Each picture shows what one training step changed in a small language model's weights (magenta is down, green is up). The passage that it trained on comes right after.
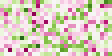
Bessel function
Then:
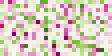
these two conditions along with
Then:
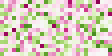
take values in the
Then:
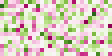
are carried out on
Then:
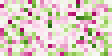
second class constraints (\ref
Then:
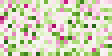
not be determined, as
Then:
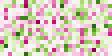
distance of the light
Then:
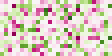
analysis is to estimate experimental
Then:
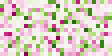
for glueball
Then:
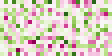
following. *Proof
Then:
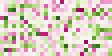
strengths, the
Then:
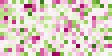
duplicate this
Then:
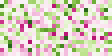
alter the intensity
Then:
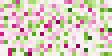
when the SMP was
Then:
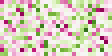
in each coordinate is
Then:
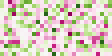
to $\perp$ force
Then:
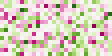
A third party,
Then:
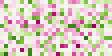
In addition to this,
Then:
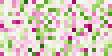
so that only the
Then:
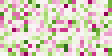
from the usual
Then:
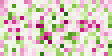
accuracy, thereby
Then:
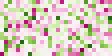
%% There should
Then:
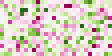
(formulated in configuration
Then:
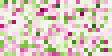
ensemble corresponding to
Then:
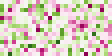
external `rim'
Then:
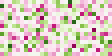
server delays
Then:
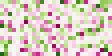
ground device, including
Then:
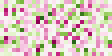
extensively used statistical
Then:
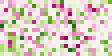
shown in Fig.~4
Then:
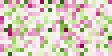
do not necessarily follow
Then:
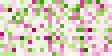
window even more
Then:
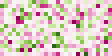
of oscillations near the
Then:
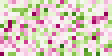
Really, it could
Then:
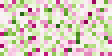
Channel Attention
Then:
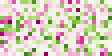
general expression for the noise
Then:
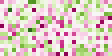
is unresolved at
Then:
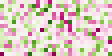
E$), whose values can
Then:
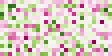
new frontier
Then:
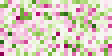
of the limits from individual
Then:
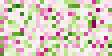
$n$th order
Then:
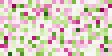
to be a relativistic
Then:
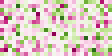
the bootstrap
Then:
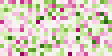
find the hidden
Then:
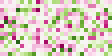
} \bigskip
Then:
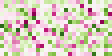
The median interval of
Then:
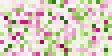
\caption{ Table of
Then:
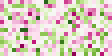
we extract the source
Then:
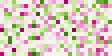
the possible orderings.
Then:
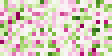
spectrum of the operator
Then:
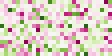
eV$, the magnetic
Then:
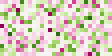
combined into a wave
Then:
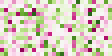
inspiral with about
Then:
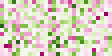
outcome is necessary
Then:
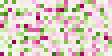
calibrated on each
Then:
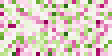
wave plate*.
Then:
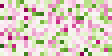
at the sites with
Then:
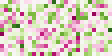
of load force
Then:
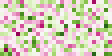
other details of the model
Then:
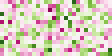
two oppositely
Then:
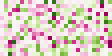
write $\D x
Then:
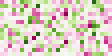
that they are constructed
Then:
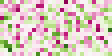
vector $g =
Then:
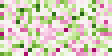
the vanilla
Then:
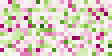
the partition is not the
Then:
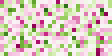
of relevant segments.
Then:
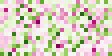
energy relaxation
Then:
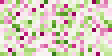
compactness will be
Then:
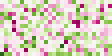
a model, with a
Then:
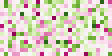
to an associative
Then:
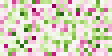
where the absolute
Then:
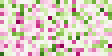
Penn State
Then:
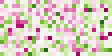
a country and
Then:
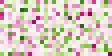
removed (Figure
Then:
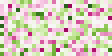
the Hamiltonians read as
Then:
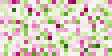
depend strongly on the
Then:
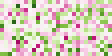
very small (156
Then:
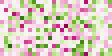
over the exact momentum
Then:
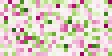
which is the mass fraction
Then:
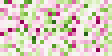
reward rate} defined
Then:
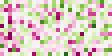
all members of
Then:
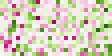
population of the basis states
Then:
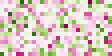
boundaries and no
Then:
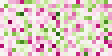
two nearly parallel
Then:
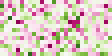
$ to the transverse component
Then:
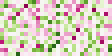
measurements are negligible
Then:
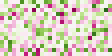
with the use of
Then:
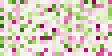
way to overcome
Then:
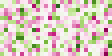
Jensen {\it
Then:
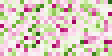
vertices, we have
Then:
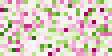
the 1/f
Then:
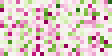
challenge for the
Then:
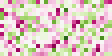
point} can potentially
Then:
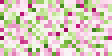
classes for the complex
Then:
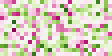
we implement the previous
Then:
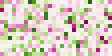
for a cluster. We
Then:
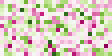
conclusion and demonstrate that
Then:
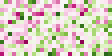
number of particles from the
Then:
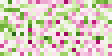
the current PC,
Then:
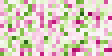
improper prior as
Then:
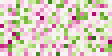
of the ground truth
